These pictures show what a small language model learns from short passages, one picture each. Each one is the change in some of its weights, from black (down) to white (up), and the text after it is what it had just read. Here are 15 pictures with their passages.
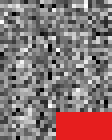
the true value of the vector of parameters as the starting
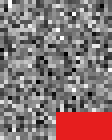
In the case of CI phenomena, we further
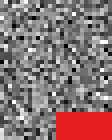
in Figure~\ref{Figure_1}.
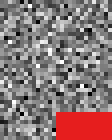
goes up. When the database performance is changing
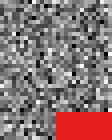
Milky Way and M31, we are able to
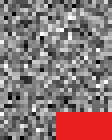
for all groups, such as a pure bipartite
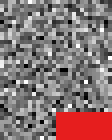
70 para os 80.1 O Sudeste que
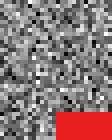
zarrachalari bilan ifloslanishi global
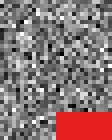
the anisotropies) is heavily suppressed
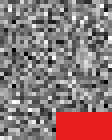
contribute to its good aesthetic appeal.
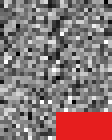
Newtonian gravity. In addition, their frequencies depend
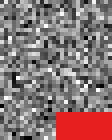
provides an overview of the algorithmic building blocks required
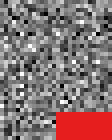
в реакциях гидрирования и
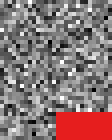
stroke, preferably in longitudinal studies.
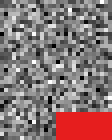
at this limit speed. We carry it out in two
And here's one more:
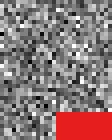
of detachment (vairagya) and
